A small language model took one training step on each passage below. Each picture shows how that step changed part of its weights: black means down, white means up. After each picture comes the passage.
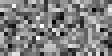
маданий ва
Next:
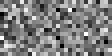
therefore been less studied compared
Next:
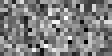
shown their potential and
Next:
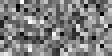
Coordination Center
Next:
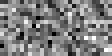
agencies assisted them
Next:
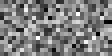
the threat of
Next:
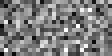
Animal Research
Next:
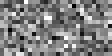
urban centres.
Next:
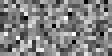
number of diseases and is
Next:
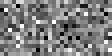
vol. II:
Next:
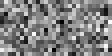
database that supports
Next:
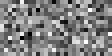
on the Kaduna
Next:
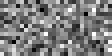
Heir, S.,
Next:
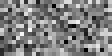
are trained and
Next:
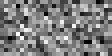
research on climate-related
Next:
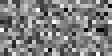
de formulários
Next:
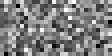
pendudukan Belanda
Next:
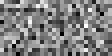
De workshop
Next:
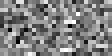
plate) and 25 cases
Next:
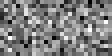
students and learn more before
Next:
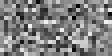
A Multidisciplinary
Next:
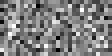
the collision and its
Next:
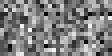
presence and absence,
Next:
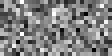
йиллик давр
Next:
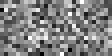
of oxygen that
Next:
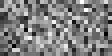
packet error probability and
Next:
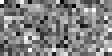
enemy. According
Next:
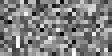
into routine
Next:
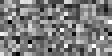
that determine the level of
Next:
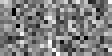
la verità storica
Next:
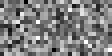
classes. Several
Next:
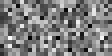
participated in the
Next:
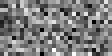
du champ x spatial
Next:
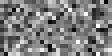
contrast, Alisa
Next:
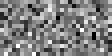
un rôle central
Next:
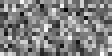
как страница
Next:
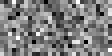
ámbitos específicos
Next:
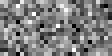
vorbim despre
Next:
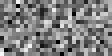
| Malicki
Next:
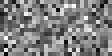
quality of execution of
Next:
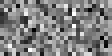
design phase is the key
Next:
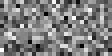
tahlili shuni
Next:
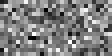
bera olishi bilan
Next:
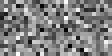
others. It is
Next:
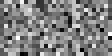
may be considered as a
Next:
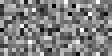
The Project Management
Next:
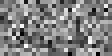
translated into a
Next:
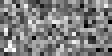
do Curso de
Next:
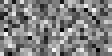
not able to find out
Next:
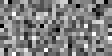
bo‘yicha falsafa
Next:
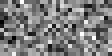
años para aquella
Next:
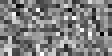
a la violencia
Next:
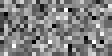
yoki ortiqcha
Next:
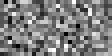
- *hazard
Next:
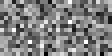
tarmoqlarning keng
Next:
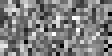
que contenían el
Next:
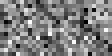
Data to Predict
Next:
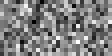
ester, with the
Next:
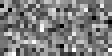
и методами
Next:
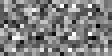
manbalari va
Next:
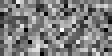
length, r1
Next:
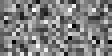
C., Sirmon
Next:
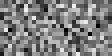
the diagonal.
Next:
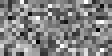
and Mt.
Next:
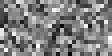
доведено, що
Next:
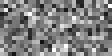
increase command effectiveness;
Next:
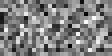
independent components, the
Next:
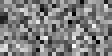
distancia a la que
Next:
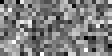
registered as
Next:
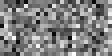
mediating role of
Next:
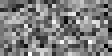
Tais ações
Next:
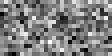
obtain an overview of
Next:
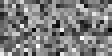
questão coloca
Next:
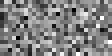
savant spectrum
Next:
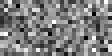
del vector de
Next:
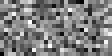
to the persons who
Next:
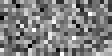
un individuo
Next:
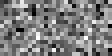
dos padrões
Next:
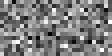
shaxsning ichki
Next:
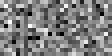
section for details), then
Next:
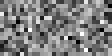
feitas por toda
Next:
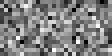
such a way that the
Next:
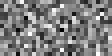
месяца от
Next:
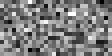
and even marine
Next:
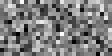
In the testing of
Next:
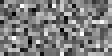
songs, or
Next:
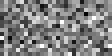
diseases, artificial
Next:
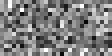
BSs. A
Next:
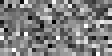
stimulated the formation
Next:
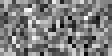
berilishi ham
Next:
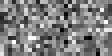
living in remote
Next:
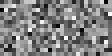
of some precise general
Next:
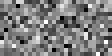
stanie się
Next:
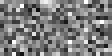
and a solid.
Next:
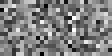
of introducing a
